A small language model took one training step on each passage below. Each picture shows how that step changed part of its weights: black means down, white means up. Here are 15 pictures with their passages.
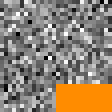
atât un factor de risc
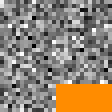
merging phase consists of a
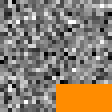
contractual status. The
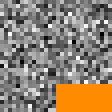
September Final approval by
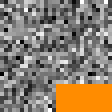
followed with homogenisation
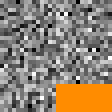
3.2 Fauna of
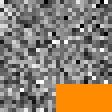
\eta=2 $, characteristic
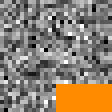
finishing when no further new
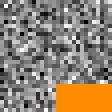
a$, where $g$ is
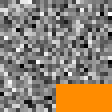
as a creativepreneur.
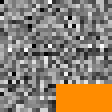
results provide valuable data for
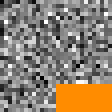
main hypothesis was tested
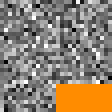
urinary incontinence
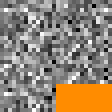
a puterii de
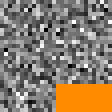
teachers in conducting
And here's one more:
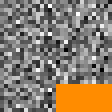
views (FOVs). In
